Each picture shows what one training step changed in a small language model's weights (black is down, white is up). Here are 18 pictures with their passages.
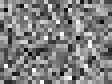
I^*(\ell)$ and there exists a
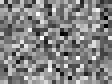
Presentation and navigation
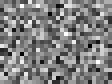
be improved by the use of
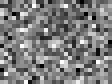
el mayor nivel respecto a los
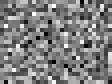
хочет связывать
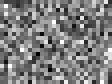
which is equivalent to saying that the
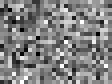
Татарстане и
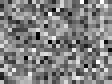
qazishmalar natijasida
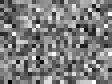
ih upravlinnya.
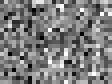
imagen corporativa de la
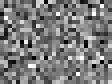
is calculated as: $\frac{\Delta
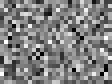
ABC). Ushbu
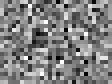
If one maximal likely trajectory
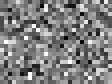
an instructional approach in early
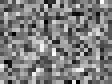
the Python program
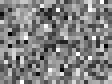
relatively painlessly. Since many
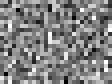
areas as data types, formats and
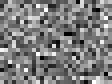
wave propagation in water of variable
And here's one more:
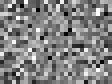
financial literacy, financial behavior, and
